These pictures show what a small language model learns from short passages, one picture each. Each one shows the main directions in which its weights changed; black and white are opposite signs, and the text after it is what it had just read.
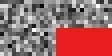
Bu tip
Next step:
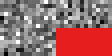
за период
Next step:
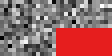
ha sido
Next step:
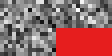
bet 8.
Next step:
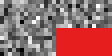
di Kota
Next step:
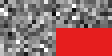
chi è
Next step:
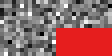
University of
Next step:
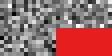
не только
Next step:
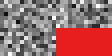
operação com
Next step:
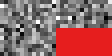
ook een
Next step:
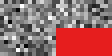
Se va
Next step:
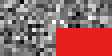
década de
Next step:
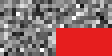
of scientific
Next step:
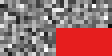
– ildiz
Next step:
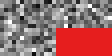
rotina que
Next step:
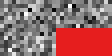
1 is het
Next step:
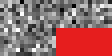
que ha sido
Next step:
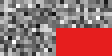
loi vise
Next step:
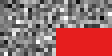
lassen sich
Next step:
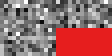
narsa va
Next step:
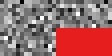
por motivos
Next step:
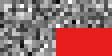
and Natural
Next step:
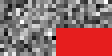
se reunido
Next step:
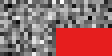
inherente a
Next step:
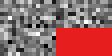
статье с
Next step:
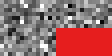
разностей с
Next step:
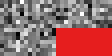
que es la
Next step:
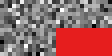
como método
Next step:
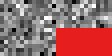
secreto da
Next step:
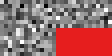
the need for
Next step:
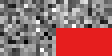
ham ruhiy
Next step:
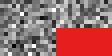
el operador
